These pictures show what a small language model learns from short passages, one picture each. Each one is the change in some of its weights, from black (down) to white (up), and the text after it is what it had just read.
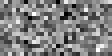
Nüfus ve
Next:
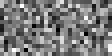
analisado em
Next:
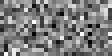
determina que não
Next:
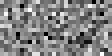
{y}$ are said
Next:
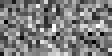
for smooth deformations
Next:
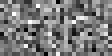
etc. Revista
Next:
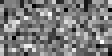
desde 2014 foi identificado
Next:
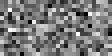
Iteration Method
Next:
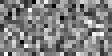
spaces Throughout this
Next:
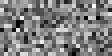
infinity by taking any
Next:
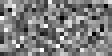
Elliptic curves can
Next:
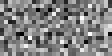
Remark 3.} It is
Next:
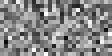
uning bosqichlari
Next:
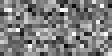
falar de um ensino
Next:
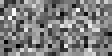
muhim tartiblardan
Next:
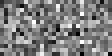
ularning aniqligi har
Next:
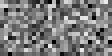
motivação, por sua
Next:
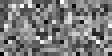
following, we shall refer
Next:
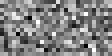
one edge $x
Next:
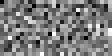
uma nova criatura
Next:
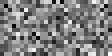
{\em Teoria
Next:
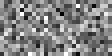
on laser technology
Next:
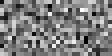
Часть 1.
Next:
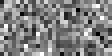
this mechanism,
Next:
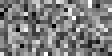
the solution exists for all
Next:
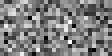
with each $\nu$
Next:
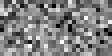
narsa va
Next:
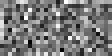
IDS (Information
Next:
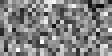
reason lies in a
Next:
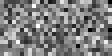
the algorithm returns
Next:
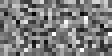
o delito não
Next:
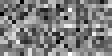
the positive real number
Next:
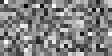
\geqslant 0$
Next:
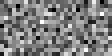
interscambio ben
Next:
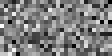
with the Royal
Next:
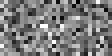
quantum spaces or quantum
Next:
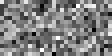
of the matrix-vector
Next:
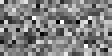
is an $\cal
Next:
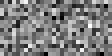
davlat rahbarlari
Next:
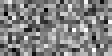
$f$ and
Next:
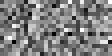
vale a pena
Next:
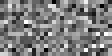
analysis, it appears
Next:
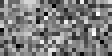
visual, tanpa
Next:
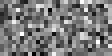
problem. In other
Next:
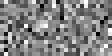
we call a sequence of
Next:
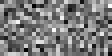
para la crisis
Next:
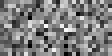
this point, I will
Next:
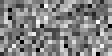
of the bottom
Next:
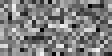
through which the data
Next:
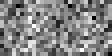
qobiliyati insonga
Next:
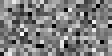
un fatto che
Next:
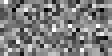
a real number.
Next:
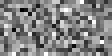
zero in $\Omega$.
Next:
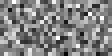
the xeric
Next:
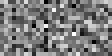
hyperdefinable sets in
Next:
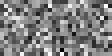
particular, the front
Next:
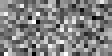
recent advances on their
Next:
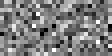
of the region. В
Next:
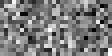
where the second coordinate is
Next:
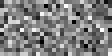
challenges for the convergence
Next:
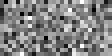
$\delta$ has the
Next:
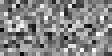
Blick hinter
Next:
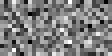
(blue) and
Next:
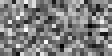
Interpolation conditions are
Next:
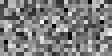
assume it is of base
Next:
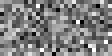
of $z$. Let
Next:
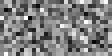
can calculate its class
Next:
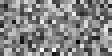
the end of this iteration
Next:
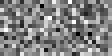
show that a digital image
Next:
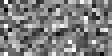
to approximate the maximum
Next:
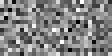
a mixture energy
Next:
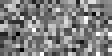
as the sum of two
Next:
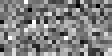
va o'quvchilar
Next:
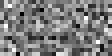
in this way with
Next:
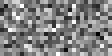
Several base
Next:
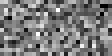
The coordinates of this
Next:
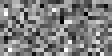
Keadilan dan
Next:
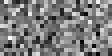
de Capital
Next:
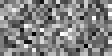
deleting the
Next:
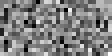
wordt door de
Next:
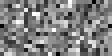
la ofreció
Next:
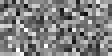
de meilleurs
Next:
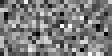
jarayonida talabalarning
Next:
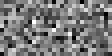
perusahaan dengan
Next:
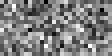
of $\phi$ and
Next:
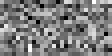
Tourism Along
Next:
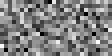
desfile en la
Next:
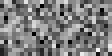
projection of $E$
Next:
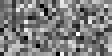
explicit solutions, numerical
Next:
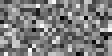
In such case the
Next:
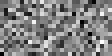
de salud pública
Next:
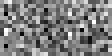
polynomials $f$ and
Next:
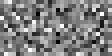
can search for these numbers
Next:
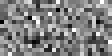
and $t \geq
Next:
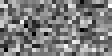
produziria um
